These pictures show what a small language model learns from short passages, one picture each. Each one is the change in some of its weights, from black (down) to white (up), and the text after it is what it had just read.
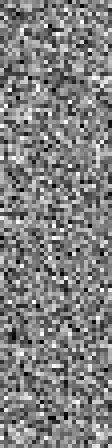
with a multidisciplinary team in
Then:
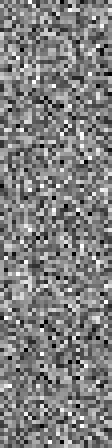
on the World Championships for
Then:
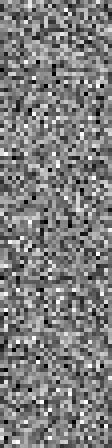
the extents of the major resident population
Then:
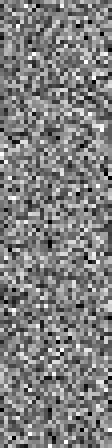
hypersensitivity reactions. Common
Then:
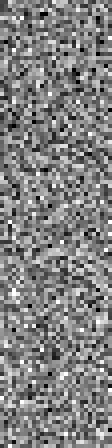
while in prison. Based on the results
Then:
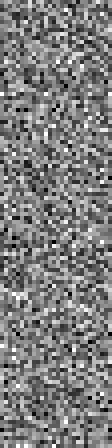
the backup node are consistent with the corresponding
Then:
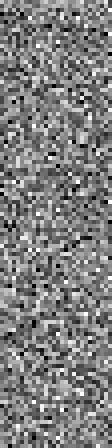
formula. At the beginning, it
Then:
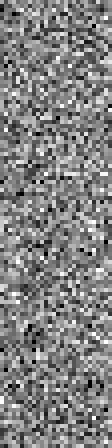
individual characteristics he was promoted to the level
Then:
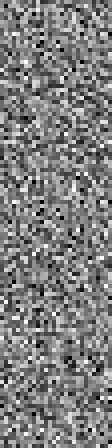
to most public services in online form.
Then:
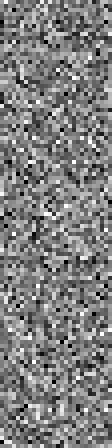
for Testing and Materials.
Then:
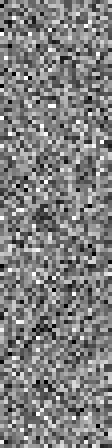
Standard Technology (NIST11)
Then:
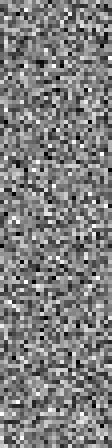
on the left wheel of the
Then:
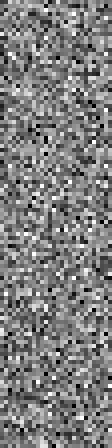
upward and þyne handys before
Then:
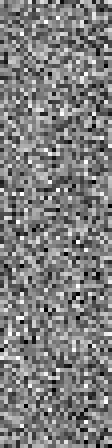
image control adapted to the end-user
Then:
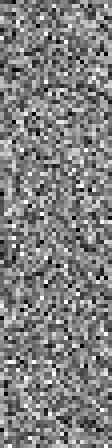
encompasses only three local governments,
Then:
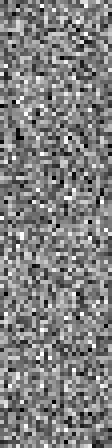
who have difficulty working on assignments
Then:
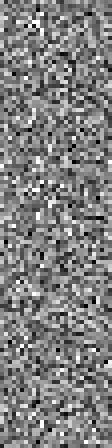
the introduction, Literature review and
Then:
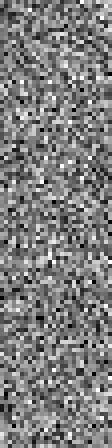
suggestions that can be conveyed
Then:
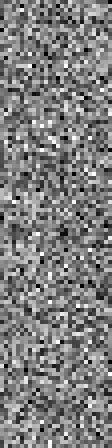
now accepted as a morphologic
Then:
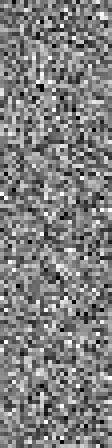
is guaranteed (R) •
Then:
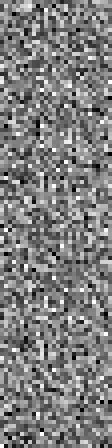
that this link only contains values in the
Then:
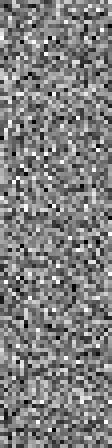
Cefepime Sensitive 2
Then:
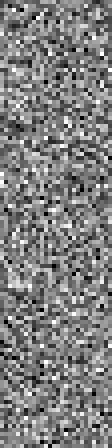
with a double fringe of
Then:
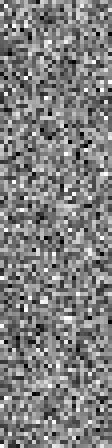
Negative FN (False
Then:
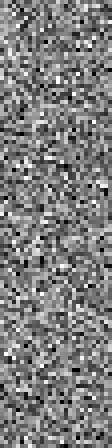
is also suitable for the loaded-hole
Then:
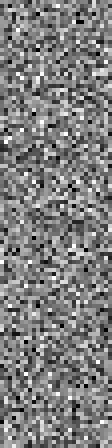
length by 15.4%, arm
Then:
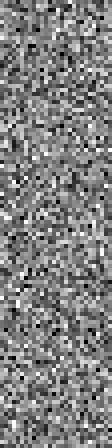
entry focuses specifically on the
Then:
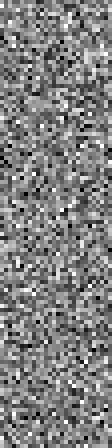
economy can operate independently of natural processes
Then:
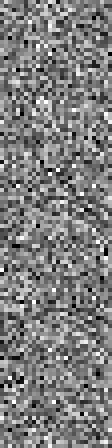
transforming teaching-learning process and enhances
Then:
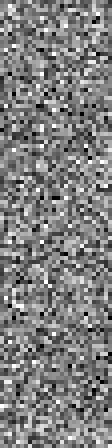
associated features of chronicity like sentinel
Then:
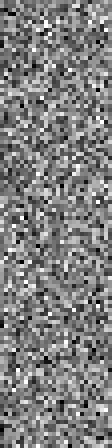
and molecular interactions at the single molecule
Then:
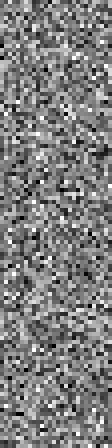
for understanding their motivations and decision-making
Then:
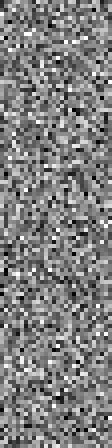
mining. In 2019 the total share of
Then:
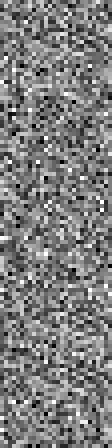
the living standards of the population are improving and
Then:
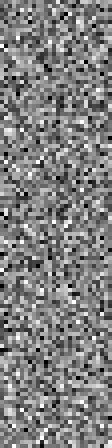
economic content of financial planning, its role in the
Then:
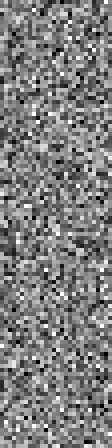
of overland flow Figure 19 Constant of
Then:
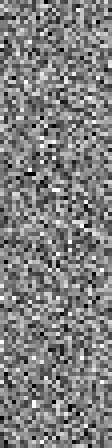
Composites Science and Technology 58
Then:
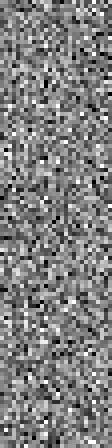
of cobalt aluminum
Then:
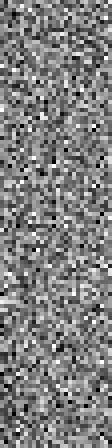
known about ways to deliver the messages
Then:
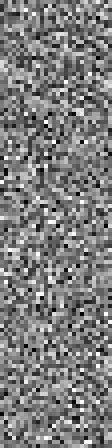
are seen as connected to events and people from
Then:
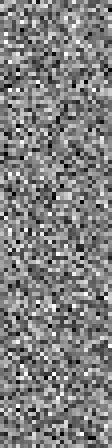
quality under preservation technology and quality improvement
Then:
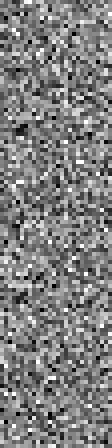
at a 22.5° angle, it
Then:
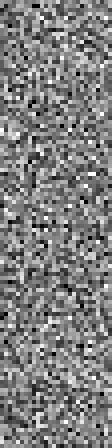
model parameters strongly depend on how related individuals are
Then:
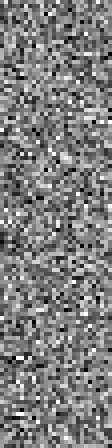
Follow-Up Assessment
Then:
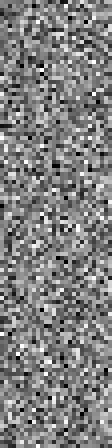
equation of functional dependence of gravitation constant
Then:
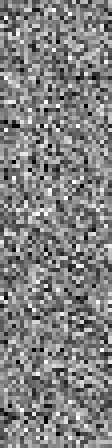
and real time data. Historic data
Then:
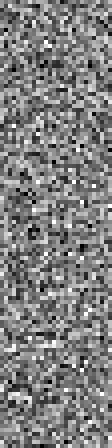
developed during the execution of a project that
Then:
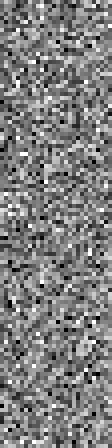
N. (1998). A Participatory
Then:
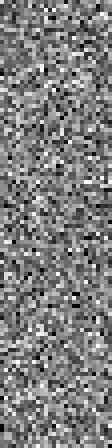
we find that as finite Zd increases the
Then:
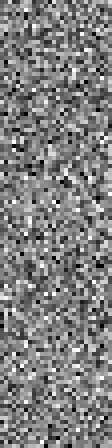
for that purpose. For the track
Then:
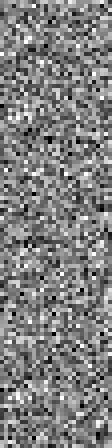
c.c. in an 1%
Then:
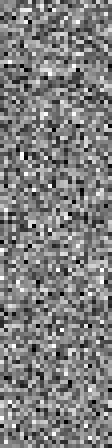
India. Urban residents and individuals
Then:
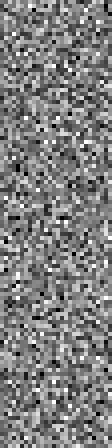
and the network data rate will be the critical
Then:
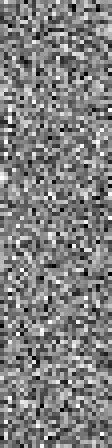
Pumble page, thus,
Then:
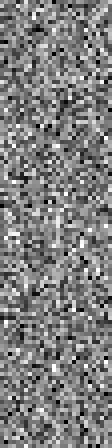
features after applying gamma correction.
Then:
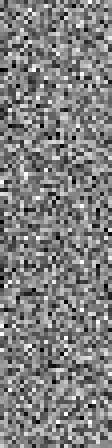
innovation but also to the recognition and
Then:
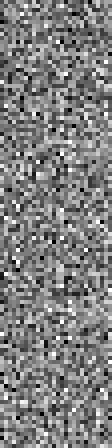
aimed at improving environmental quality. In this
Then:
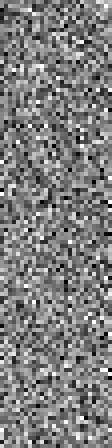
suggests ways in which libraries can engage
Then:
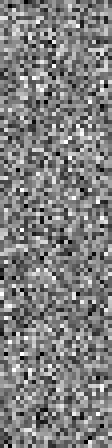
VICTOR** with matriculation
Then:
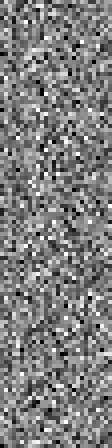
W. LARSON and L.
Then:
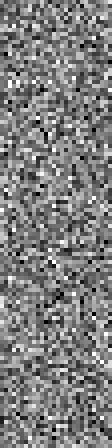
characterized by reality shock and increased
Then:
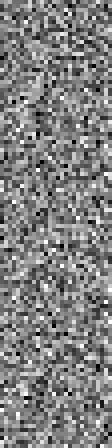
the data to be used in searching for patterns
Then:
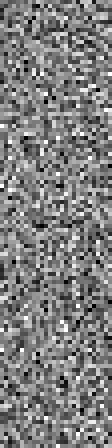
authors declare having no conflict of interest related
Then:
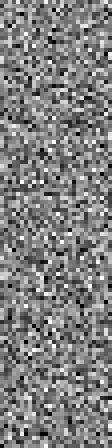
speed. Emulsions are either available in an
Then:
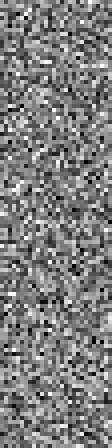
science subject lesson plan set on the concept of
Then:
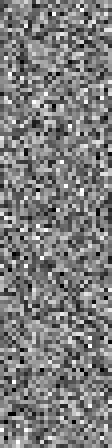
relationship between being an HPO and the time
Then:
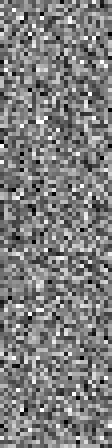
with wind tunnel wall-
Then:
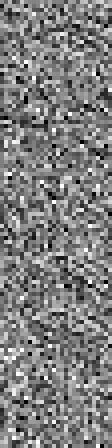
were considered in this evaluation: (1)
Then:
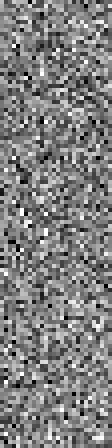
20 series, Japan). The following
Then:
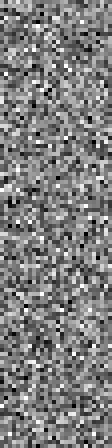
and strengthen the capacity of managers to
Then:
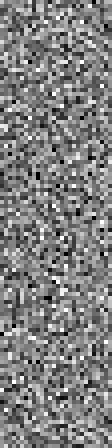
optimal image. The suppression of weak
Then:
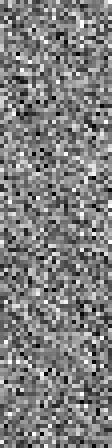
efficient and timely. Governmental
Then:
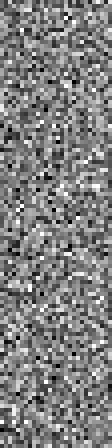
such as a fair division problem
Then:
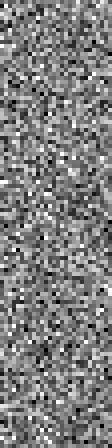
definition of CIB to the extent that most
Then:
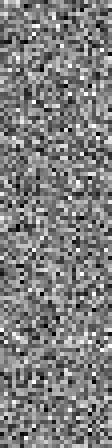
agents (McLaughlin
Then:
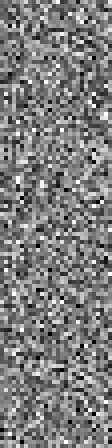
series of events involving cellular
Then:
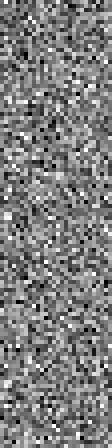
TOMA-2 based studies because there
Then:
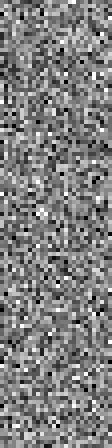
monitored, in order not only to
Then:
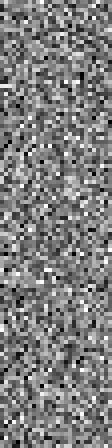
the total of these costs with their corresponding total
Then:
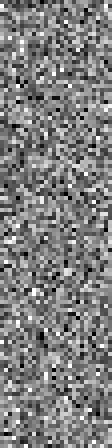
understand the pathogenesis of OSA and
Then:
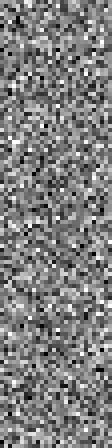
hydroparenchyma was
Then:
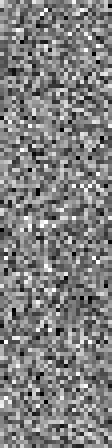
around the CDC wires (colored
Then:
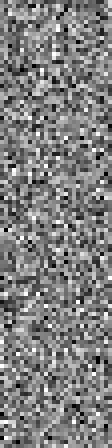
- a. To review the status of implementation of
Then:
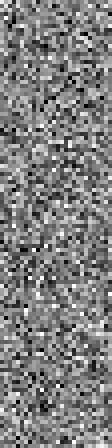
Oxford, UK; Simon
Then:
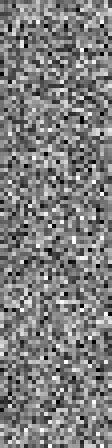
bananas were screened for their
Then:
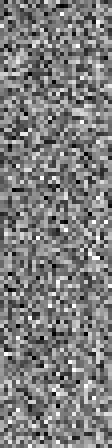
South Twenty-four
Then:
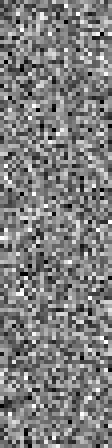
- there will be some series that
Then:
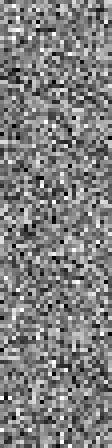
reference to where further details about its charter
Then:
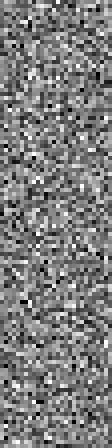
The nature and position of the band are consistent with
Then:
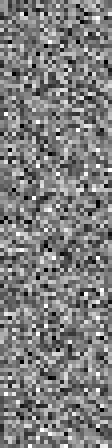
the victims, investigating,
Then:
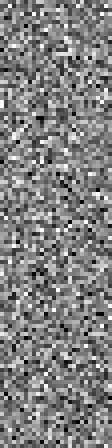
of feathers, loss of weight and low
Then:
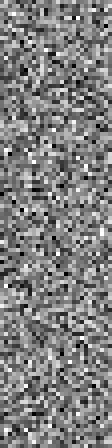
3. The table also contains a
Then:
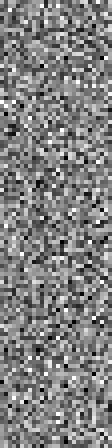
other words, there is a lack of studies
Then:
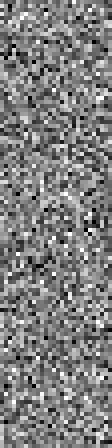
to 120 rpm with occasional
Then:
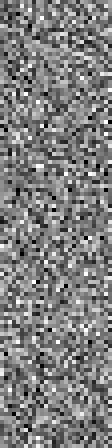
reduction or system state attainment. Figure 3
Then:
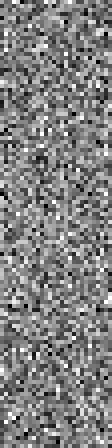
of 69%, as illustrated in Figure
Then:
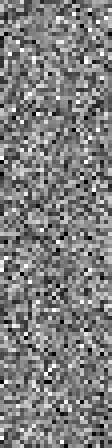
significant effect of caffeine and SST
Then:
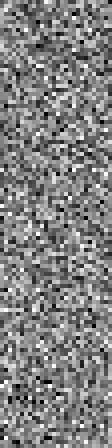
energy prices in Norway the improvement based
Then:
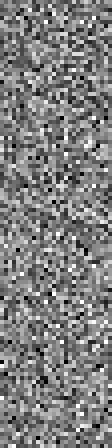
research questions. In order to confirm the
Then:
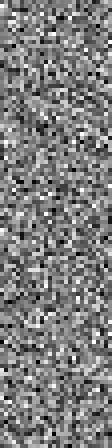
are present here in addition to the fast
